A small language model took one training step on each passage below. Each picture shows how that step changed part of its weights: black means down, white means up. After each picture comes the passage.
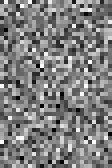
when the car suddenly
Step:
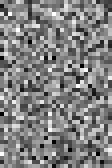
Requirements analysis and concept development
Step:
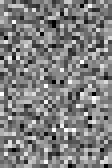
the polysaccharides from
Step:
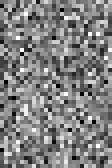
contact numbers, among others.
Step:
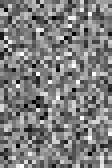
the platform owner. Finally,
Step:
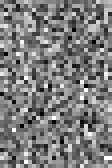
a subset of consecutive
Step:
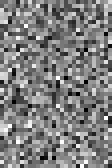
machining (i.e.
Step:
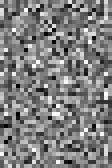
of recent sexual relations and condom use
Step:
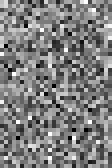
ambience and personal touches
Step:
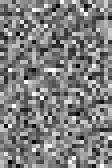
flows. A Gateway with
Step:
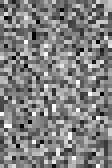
an antonymic pair correspond to
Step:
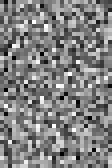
safe, when used as a
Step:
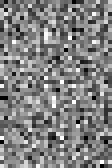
most predictive (see figure 13).
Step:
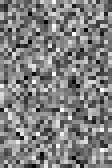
Prof. Dr.
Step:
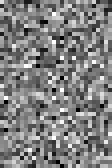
Indonesian Ministry of Education
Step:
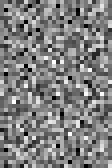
SANTOS DE
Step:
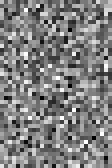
of concrete elements that should enter the
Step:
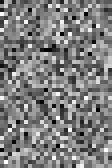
enable adjustments to therapy
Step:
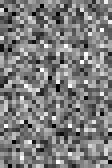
in PHTZ through the development
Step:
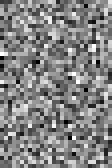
and as a means to maintain
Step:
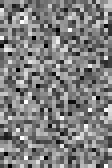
findings showed that the levels of
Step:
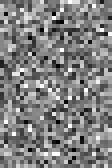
generates the small companion
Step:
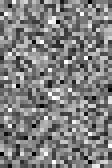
any ³² Conventino on
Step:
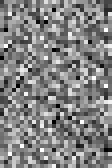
College of Science and Key
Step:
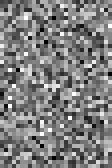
the USA and Canada
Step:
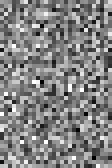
county politicians. This
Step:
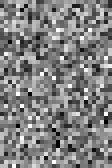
initiatives. However, analysis of the relationship
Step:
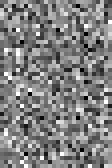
school management and increase access to education.
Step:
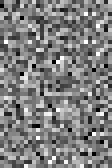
last $K - k$ population cells
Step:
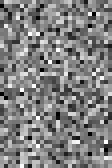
analysis of the characteristics of the filters
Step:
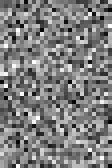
Mechanisms; Herbal
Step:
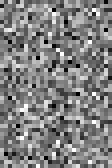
Furthermore, research shows that the level of
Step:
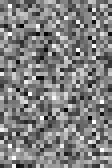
KD protein lysates were
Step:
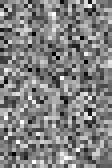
risk indicators and WP6 for
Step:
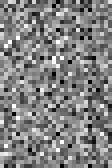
degradation, but this decision would be
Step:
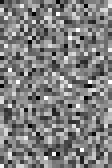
and cascade systems with other
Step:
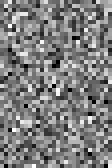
certain that non-military forms
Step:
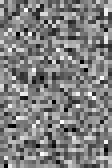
of distance among features for earprint
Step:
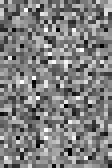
of these incentives to potential
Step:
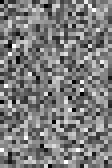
implicated in the etiology
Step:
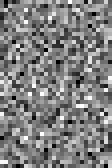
not even aware about that missing
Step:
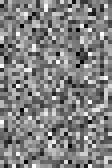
28. Balarak D,
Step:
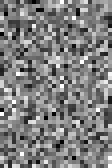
2D depth-integrated
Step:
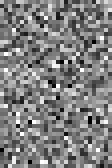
almost immediately. The fact
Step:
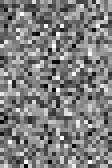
version 23. **Results:**
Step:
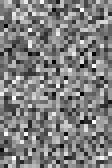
defectiva is a rare cause
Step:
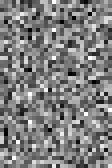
EFEITO DA
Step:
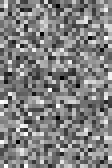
for learning Learnability
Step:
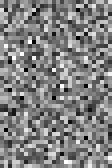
gave an algorithm for generalized
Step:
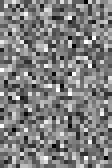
spectral clustering algorithm based on shared
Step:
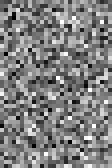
(point count) survey was
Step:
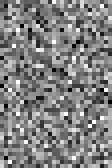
Fat Fiber V1
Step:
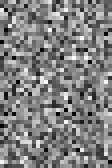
policy makers, even to
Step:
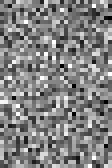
percentage of students eligible for free
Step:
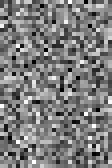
not identify the causes for
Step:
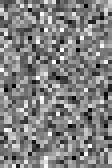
and thanks to the routing
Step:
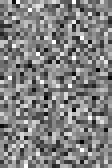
calamity must not be too much
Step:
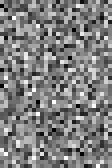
local loads, can give rise
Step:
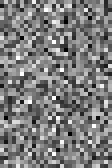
Test) is greater than the upper
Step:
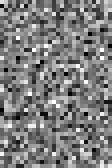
attack of pain. Pain during
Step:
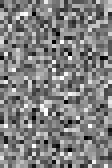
two to change one or both
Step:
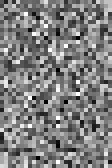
to the complexity. These complexities are
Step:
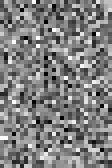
represents a valid raw material that can
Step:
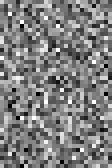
Temperature Sintering
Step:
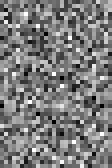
independent training runs. All models achieve
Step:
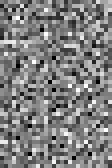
ratio β of AF based
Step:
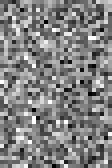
we can have a reliable and effective
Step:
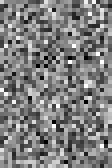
Abstract: Objective:
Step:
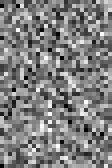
shown in Tables 1 and 2
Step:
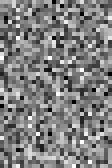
[13] supplemented with
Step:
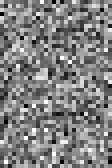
also, during climbing
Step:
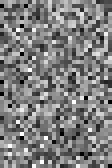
study region. 2. Population
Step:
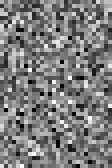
available on request from the corresponding
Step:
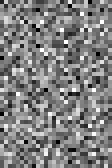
difficult assessing the density and size of
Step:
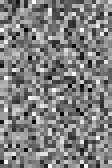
reaction zone thickness follows a
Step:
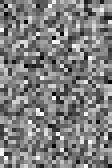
Boendale states that he has
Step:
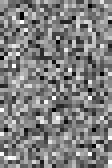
looking upon FDI as
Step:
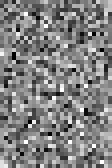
to serve as a rescue
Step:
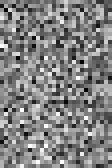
learning process and monitor the student's
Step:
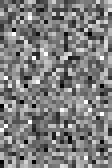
is important to first determine the
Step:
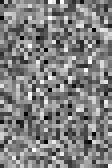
isocratic mode and use
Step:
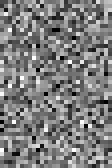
the significance of psychological variables in
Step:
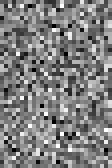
on suicides seasonality and
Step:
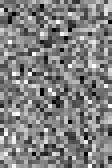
in closed canopy areas,
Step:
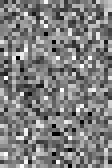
to practical solutions, demonstrating the
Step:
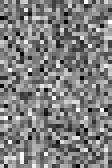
pedagogical characteristics or
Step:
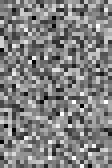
consider the range in severity and
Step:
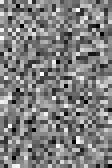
Positive True positive
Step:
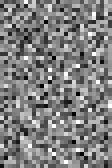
its affiliated religious structures
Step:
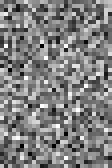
a variety of criminals,
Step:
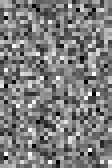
thermoplastic composites, in
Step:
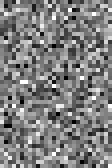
the result that more than one band involves
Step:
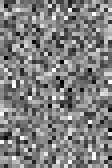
showed that more than 82% of
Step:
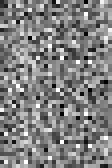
and even facilities and instruments
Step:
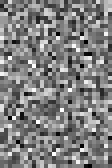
quality of life but the patient's quality
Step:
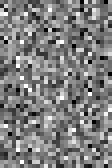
different strain rates. A
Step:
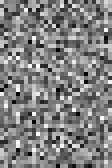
of DPSCs to interact
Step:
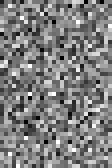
15 micro sec the surface roughness
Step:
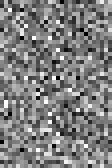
roots) and physical processes
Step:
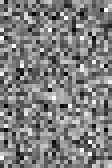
with a Summa Cum
